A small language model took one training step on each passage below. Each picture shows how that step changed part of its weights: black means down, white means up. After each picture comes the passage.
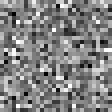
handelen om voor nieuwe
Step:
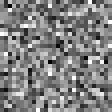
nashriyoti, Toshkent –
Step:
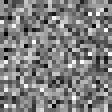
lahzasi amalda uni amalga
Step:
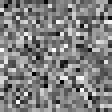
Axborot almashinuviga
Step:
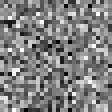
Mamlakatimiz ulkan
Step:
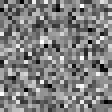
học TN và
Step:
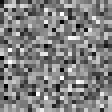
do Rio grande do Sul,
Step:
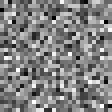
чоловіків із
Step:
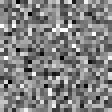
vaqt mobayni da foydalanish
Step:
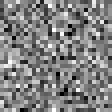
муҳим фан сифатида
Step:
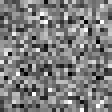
nel giro sovversivo
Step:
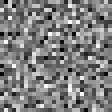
ve üniversitelerin web
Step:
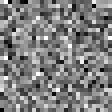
165). É também nesta fase,
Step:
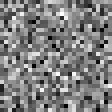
- r-érték arány
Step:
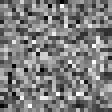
osnovni ravni. V
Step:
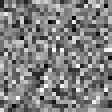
частіше вказували на
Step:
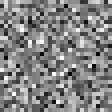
схрещувань. За
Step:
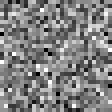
qaysidir jihati bilan
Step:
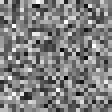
& Mills, A. J.
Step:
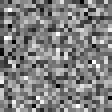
jiddiy muammolarni
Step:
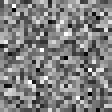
тільки особисту роль,
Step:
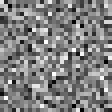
на гору — dağa
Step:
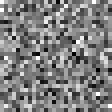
2008. The species of the genus
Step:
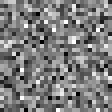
Barchamizga ma'lumki,
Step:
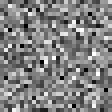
Phạm Thái Lê
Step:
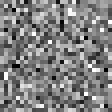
для реализации концепции
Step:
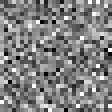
mevalarni qobig‘idagi
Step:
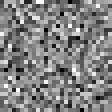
стереотиплардан холи
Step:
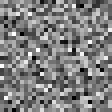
révèle donc, pour notre
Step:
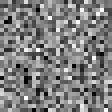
i dalje ostaje predmet
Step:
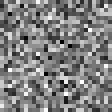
motivlarni rivojlantirish muhim ahamiyatga
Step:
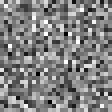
ma’nosini bildiradi.
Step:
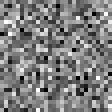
yod olish, balki ularni
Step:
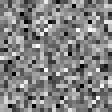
эътиборга олган
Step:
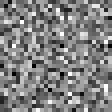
Por el contrario, las familias que
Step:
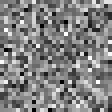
nolubilis* seeds
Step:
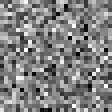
коригування спільних дій на
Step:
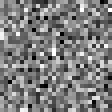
va tuxumlar ozuqaga
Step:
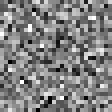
Pereira e Santos, 2020;
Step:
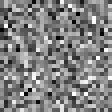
получаем значение $Q =
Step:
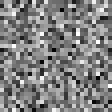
suv hovuzlarining umumiy
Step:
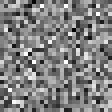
permitiu identificar práticas que
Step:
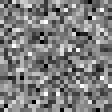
parte del zócalo. La
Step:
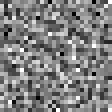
Estas estrategias han buscado y
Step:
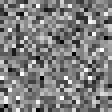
ҳамкорликда бўлган.
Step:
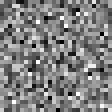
olingan ma'lumotlar asosida
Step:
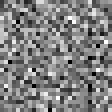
других промышленностей
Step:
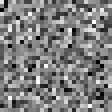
os protestos chegaram à
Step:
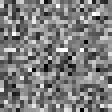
dapat menentukan luas kebun
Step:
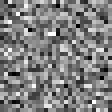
археологів (1997,
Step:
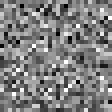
Kudrat kizi Master's
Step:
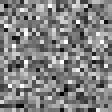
економіки України: стан,
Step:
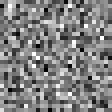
presentación de la COVID-19
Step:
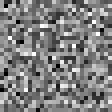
os níveis recentes relacionados com a
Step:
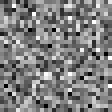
concepción de la práctica tradicional de
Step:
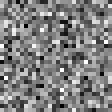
Gomes (2019) a Organização
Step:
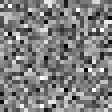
увагу і польський
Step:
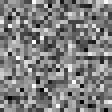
Paul, The Warrior
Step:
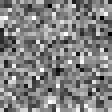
de satellites, les
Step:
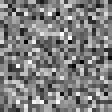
Comme l'illustrent les propos
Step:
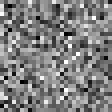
H, Pan Z, et al.
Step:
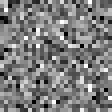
oila sharoiti,
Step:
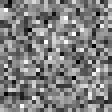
називаються виключно
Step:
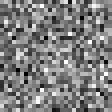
experimentou o preconceito e a
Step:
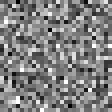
que estão no contato direto com a
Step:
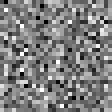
и т. д.) на уроках
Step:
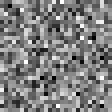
atau lebih bagian saluran
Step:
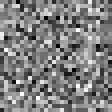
de acuerdo a un orden de
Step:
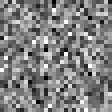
(Apêndice C). A
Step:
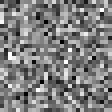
munosib tarzda pedagoglarga
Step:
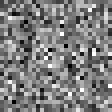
этади. Амалий
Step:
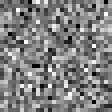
Бу даврда унинг
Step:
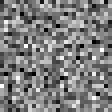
oshiriladi. Ota-onalar
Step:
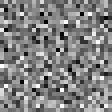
Maria privirea aceea
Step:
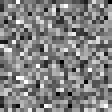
lluvia y las condiciones de
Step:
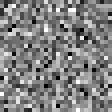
domination... » analyse
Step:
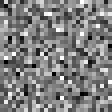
الطريقة أو
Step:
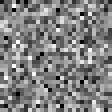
isolamento social imposta pela
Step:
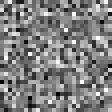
insoniylik falsafasi,
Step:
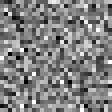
bo‘lsa, ayollar uchun esa
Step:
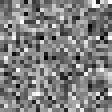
ish muhandislik konstruksiyalarida
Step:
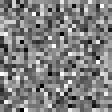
la cultura científica - En el
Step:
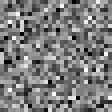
bo'ldi. Birinchi
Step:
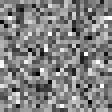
per ogni evento il quadrato
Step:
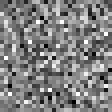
rivojlantirish vositalari davlat siyosati
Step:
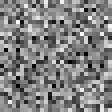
кайрылуусу менен
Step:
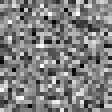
recentes, inovadores e com abordagem
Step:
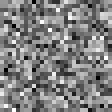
folklorning eng keng
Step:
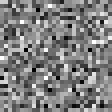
Yengil atletika sport
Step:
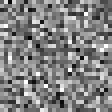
and Systems Science – 2020. –
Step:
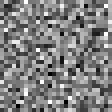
So'ngra dudikchani
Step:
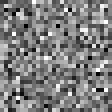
ularni ezgu g'oyalar
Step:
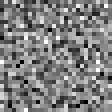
recommended to individualize the
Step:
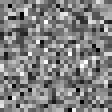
ўз «мен»и инкор
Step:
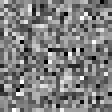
лугу. И как знать,
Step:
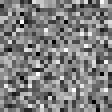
Отже, відповідно до
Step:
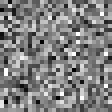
за счет расширения
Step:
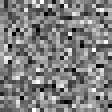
5% gacha qisqaradi.
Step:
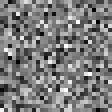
Uning fikricha ijtimoiylashuv
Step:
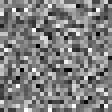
William Clinton
